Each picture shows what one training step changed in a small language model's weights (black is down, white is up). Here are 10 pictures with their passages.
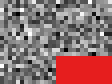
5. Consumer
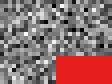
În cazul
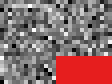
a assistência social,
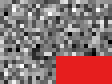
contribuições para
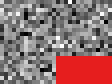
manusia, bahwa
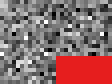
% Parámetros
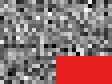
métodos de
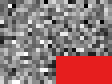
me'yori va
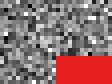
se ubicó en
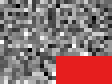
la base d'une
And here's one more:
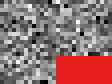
peserta didik
